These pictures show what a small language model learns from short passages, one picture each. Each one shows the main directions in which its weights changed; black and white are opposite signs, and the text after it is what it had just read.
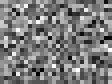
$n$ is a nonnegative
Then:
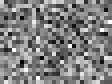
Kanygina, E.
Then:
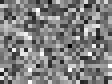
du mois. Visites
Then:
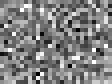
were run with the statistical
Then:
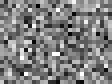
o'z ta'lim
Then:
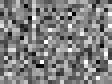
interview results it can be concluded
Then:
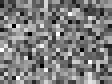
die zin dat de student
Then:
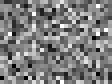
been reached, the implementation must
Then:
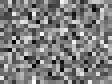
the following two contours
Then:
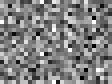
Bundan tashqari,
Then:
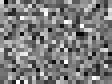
previously human spirits
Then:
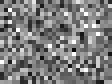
four invisible fundamental physical
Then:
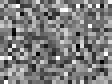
qilishi mumkin, buning
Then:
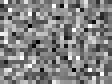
$A\to R$ be
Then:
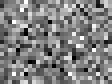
was observed after 2022 in a large
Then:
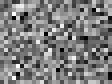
by Riemann-Roch.
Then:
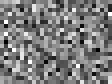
topic of individual memory and
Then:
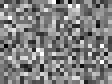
Diversity data set in
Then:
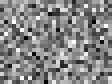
sediment introduction,
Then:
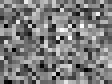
on sick people, during which
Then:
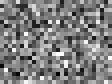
consisting of free groups of rank
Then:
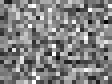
sobre a dispensação dos
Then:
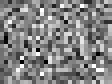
has continued to increase with
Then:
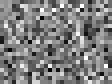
is carried out to observe the
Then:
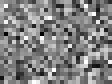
shown earlier to be independent solutions
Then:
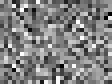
potential effect is taken into account.
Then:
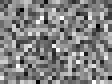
его трудах,
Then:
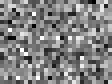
înregistrată în
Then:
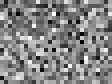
multisets in the Colex
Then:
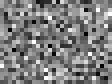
56]. These secondary
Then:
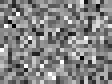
space the answer to the first question
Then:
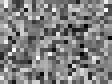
is now integrated into the current
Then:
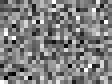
of eachother. Note that
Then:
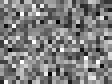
on one side of the composite
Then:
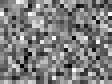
in general all the shortcomings
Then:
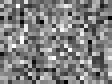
roli juda katta,
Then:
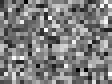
инструментом для
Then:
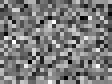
role comes in. According to
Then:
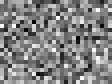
0$, we have: The potential
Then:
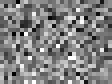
las instituciones de educación
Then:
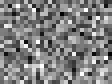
«minute motions» too
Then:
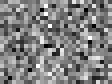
darajasining pasayishi esa
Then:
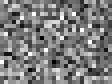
respecto al mismo, como
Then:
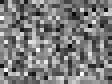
on $B/A$. Suppose
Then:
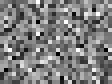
the SHG and no one
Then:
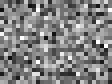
– iron for example. In
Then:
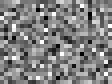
model it is more difficult to find
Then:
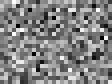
& Davids,
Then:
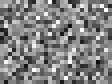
is true because the morphisms involved in
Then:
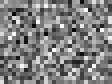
e a iniciativa em
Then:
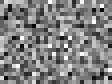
isomorphism. \end{proof}
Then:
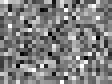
domain (bottom) obtained by
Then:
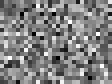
aan dat past bij
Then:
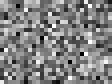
behaviour of L\'evy processes
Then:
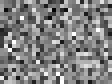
formulas. Based on these
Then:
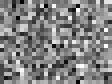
follows \cite{Borg}
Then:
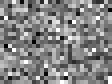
perinatal infections,
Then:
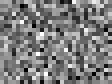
Competing interests The authors
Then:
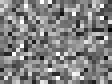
and conclusions.** The study identified
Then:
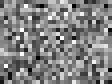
houses, innovative teachers,
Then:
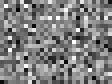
corresponding partially ordered set
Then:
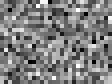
Бунинг сири
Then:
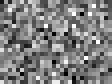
футболистов в
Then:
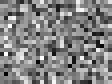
>1$ and divergent
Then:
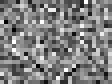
roots of some polynomial equations with
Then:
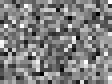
commission agents and 30
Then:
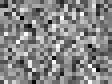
should be notified also.
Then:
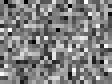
C., y Zapata,
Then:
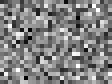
y\in X$ then there
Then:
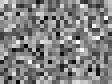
tasks, monitors the performance
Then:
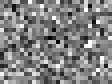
that $\mu(A \cap
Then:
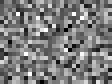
an absolutely continuous invariant measure
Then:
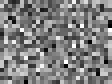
públicos, su capacidad,
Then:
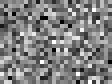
the penalty for it,
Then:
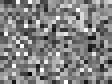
algebras induces (second)
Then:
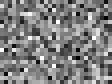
darajasini pasaytiradi.
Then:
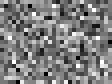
se identifica con las tesis
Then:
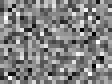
the project topic for the
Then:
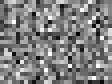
السلام با
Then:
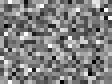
morphology is observed, indicating
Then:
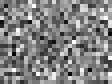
providing their customers with
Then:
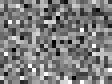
food safety issues, public health
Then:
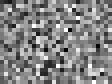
PhD, Associate Professor,
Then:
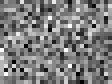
our study we use different types of
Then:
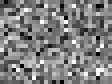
not substantially increase the
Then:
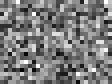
males. That said, data
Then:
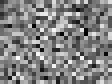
pul miqdori
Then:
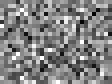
nos quais esses tipos
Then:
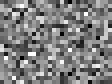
and RSL5 They can induced
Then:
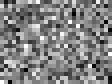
intellekt (DQ)
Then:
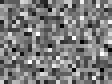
primary care nurses in the care
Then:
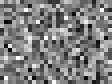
that p is a function of x
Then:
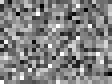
For example, sessions with
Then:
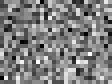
к клиенту,
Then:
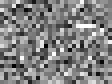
Choy, Fatt
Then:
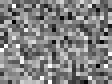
quyidagi dolzarb
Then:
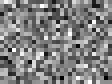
unity, there exists a unique
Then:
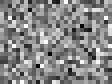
upon reasonable request.
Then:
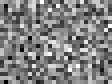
bosqichi - bu
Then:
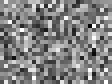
other occupation". This class
